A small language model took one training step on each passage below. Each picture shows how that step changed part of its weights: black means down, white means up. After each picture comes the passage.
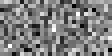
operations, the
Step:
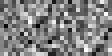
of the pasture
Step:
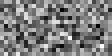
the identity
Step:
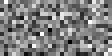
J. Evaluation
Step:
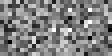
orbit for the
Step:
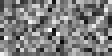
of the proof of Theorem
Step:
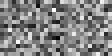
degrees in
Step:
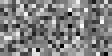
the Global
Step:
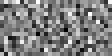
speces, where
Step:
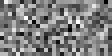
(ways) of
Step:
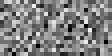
becomes, up
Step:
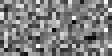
levels, increased
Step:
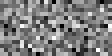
and labor
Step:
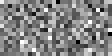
$G$ generate
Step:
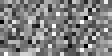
other parameters fixed
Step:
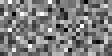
with the letter
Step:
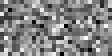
Adding more initial
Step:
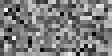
convexity of
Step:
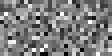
source in order
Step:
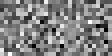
can naturally be
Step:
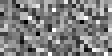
term of the
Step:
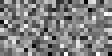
their discovery is
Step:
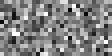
clearly defined,
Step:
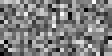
all $i\in
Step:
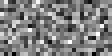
Environment -
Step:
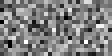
o_T\}$ where
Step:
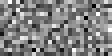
with respect to central
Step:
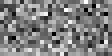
in passing that
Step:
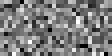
nCells =
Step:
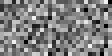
classification of
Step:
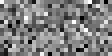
hence $X$
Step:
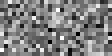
method proof may be
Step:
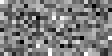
Alphen aan
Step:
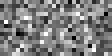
a donc
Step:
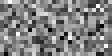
which is dealing
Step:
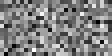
expression for each
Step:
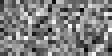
of the reversed
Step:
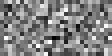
prevents the
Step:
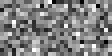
by {a}
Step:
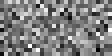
rapped out:
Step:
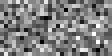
coefficient of
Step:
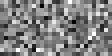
and Moser
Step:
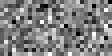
\bm J_a
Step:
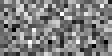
the problem, including
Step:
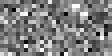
that \cite[Theorem
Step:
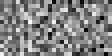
of $a$
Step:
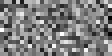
applied math
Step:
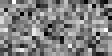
The proximate
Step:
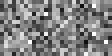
codes can be
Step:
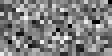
truth” of
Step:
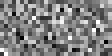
is regular and
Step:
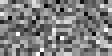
In almost all
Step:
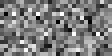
i< j\leq
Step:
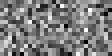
\right\} dv
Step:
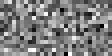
was investigated
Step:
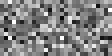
with the child and
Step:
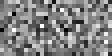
and at the lower
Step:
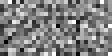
with authentic
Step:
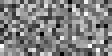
inner activity of
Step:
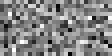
resins. On
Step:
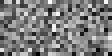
extended to general
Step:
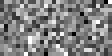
inverse of the
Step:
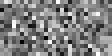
using resonant
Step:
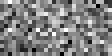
which is easy to
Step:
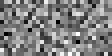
may affect its
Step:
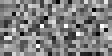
and makes the
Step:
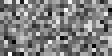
causes the
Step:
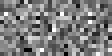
source of
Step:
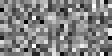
across a wide
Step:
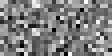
We present the existing
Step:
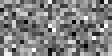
by many authors
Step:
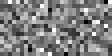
point of all of the
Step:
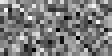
With the sequences
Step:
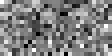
However, this kind
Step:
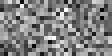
varieties with respect
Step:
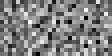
of General
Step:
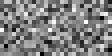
the physical
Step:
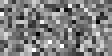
Conclusion With
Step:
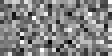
do not vary
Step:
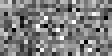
to IEEE
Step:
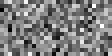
take their time to
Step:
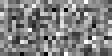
Fig. 2
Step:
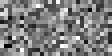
We now compute the
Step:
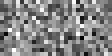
primes within
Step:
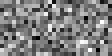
by calling
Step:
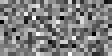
are papers allied
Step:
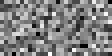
internet and so
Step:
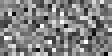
and lowers the
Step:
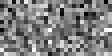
help us to
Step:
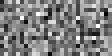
to work well to show
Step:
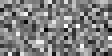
by the number of
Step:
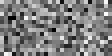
Given a
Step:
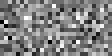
strictly positive
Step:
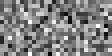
of $M$ are
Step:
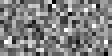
for which we define
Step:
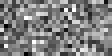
a convex
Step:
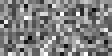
a $M \times
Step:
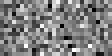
music and
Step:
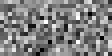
section. Even
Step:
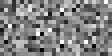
intensity of
